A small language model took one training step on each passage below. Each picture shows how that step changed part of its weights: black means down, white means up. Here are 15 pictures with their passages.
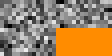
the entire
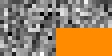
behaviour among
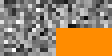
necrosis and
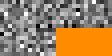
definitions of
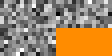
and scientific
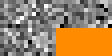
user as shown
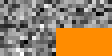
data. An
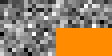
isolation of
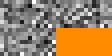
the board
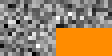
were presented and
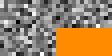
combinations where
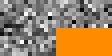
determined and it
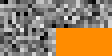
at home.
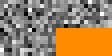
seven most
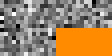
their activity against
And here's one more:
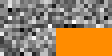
mainly composed
